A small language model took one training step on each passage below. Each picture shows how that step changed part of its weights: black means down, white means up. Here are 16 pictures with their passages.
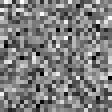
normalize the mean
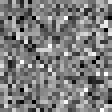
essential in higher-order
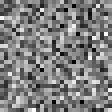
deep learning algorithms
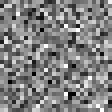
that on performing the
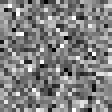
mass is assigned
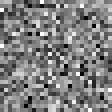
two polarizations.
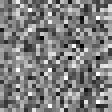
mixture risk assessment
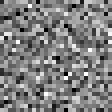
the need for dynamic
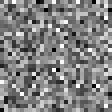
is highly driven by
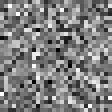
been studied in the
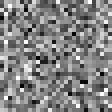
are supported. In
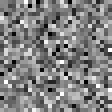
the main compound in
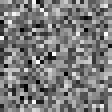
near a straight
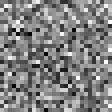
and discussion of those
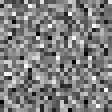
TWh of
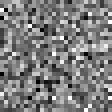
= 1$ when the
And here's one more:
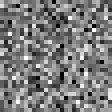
fermion velocities
